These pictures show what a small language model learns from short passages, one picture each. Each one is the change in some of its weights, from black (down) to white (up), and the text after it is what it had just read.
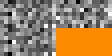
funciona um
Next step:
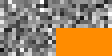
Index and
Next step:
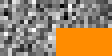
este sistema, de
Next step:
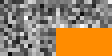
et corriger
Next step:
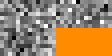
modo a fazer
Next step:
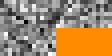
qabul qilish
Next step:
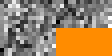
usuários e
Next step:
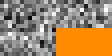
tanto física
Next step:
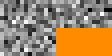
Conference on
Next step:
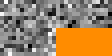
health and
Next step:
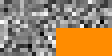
necessitando de
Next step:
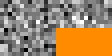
Consulta 15
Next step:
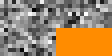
his society
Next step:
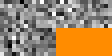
sentido, a
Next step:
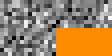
11: Vista
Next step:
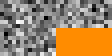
and the need
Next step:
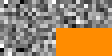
com o aumento
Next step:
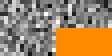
pessoas, por
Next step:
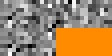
of analytical
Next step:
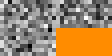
no a un
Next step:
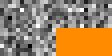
teóricos e
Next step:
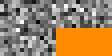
hace de forma
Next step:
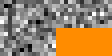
de gran
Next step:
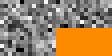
e estruturais
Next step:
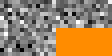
políticas que
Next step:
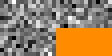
из того,
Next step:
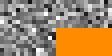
leitura ao
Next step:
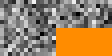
w strukturze
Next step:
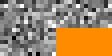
solusi yang
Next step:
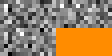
tersebut dapat
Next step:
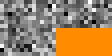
própria e
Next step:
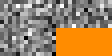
путь —
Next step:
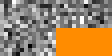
negar la
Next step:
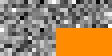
et sous
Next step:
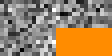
modelo de
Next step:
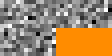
situated at the
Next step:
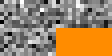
ayrim turdagi
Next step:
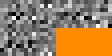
заводов на
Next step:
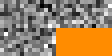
oldin ichib
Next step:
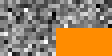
Eltern war
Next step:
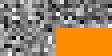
A. Modern
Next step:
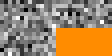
boshqarish organi
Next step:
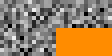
аналіз і
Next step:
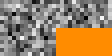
metodológicas ou
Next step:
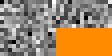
La segunda
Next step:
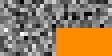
є орган
